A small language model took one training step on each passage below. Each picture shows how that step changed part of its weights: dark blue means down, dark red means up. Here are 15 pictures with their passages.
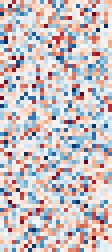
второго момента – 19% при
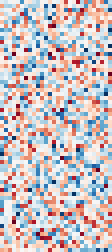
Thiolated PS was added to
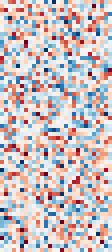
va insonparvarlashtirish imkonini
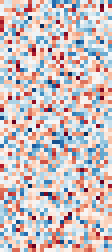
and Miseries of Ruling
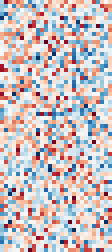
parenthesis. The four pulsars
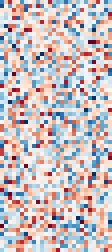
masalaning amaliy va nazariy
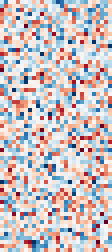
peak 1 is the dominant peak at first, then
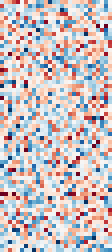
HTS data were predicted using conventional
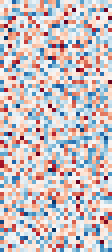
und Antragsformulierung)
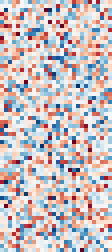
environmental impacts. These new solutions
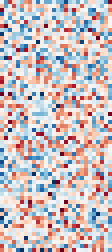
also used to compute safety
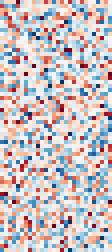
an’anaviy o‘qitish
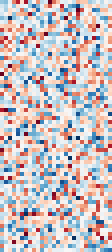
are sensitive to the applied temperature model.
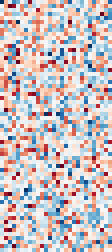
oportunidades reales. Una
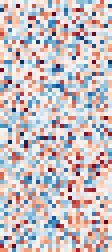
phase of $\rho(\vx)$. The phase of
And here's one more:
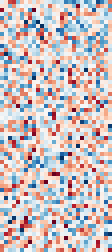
$u_i$ by the following equation:
